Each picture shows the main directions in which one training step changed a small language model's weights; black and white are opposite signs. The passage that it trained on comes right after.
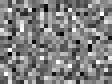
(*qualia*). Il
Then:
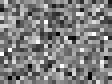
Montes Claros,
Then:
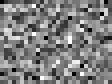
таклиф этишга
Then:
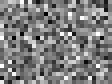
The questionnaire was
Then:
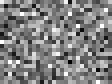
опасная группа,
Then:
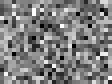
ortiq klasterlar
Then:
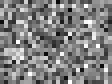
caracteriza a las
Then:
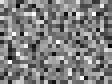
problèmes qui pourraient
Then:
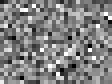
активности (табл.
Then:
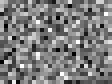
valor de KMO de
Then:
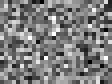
Markaziy Osiyoni
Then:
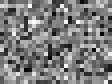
visa colaborar para
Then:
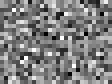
O grupo pesquisador
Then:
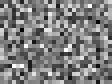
la urbanidad de los
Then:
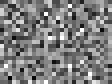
va o'lchash
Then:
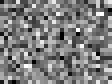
van desde la aceleración de
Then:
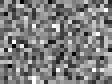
emergența și
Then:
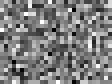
da memória coletiva
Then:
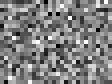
В данной статье
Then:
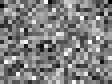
betul dan salah dari
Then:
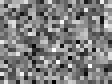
par an. Toute la
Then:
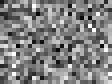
defensive reaction,
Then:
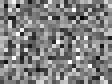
leidsters een goede
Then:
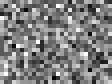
estadística. El
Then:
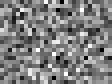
una transferencia de renta
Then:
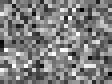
saqlandi, ammo
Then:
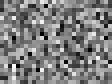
en Ecuador.
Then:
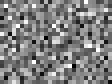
experiências da arte
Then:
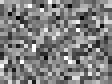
de maneira geral
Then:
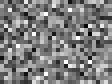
der 1. ISI.
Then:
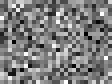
(7) é importante
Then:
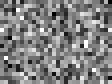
para bien de nuestras
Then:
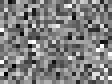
(Thèse de
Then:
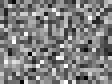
ko'ra, faqat
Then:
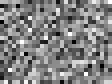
van preventieve en
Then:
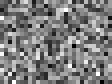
e de alugueis
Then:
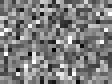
qismlar o‘zaro
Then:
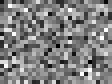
Часть СКМЖ
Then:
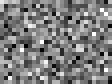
в натуральных
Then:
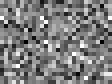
grundsätzlich als
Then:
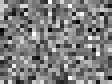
facilities and the
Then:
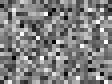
(XIX asrning
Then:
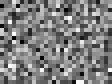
no acordo comercial
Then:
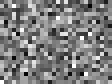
que não acarretem
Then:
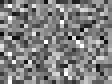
прошла за 24 с.
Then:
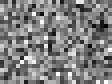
a apreciação dos
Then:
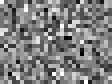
intenta profundizar el
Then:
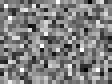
на принцип интеграции в
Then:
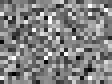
organismos de tipo
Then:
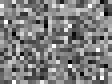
fases: a)
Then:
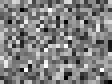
turmush darajasini rivojlantirish
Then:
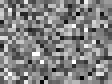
of predisposition to
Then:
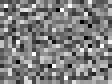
специальной литературы
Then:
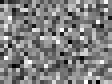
университета им.
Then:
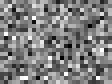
сім'ї та
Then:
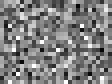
milliy mintaqaviy
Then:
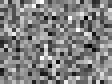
le gouvernement de
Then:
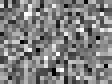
sharoitiga qarab
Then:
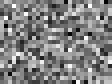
trabajo, o le
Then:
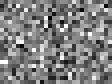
pemasaran modern,
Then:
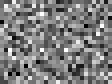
идея развития критического
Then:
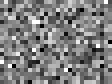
(orris powder)
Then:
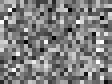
NH₃ con el
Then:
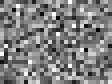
Creative Commons
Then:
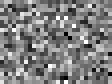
мышления студентов
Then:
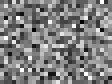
mengambil bagian dalam
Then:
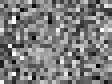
urbanísticos para os
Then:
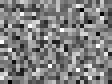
дошли и где
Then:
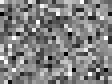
які створили та
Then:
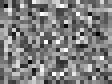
x^2 \partial
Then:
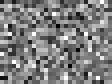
80 % дітей
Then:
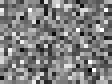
ampla relativização
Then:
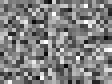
bisa belajar dengan
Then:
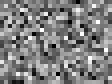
strategik kompetensiyani
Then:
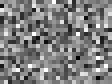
como así también del
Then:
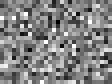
erzeugt, aber
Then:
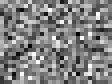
turli nuqtai nazar
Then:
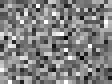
penal. No entanto,
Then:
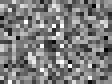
alte valori, nu
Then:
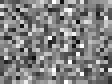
werden, verhalten sich
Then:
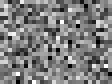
mencapai target
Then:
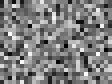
belang zijn. De
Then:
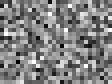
de Garantía de la
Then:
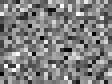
savodxonligining asosiy
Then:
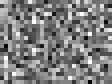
cabendo ao Estado
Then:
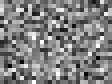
Shu nuqtai
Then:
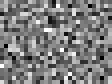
folosim, și
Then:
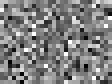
принятия еще в
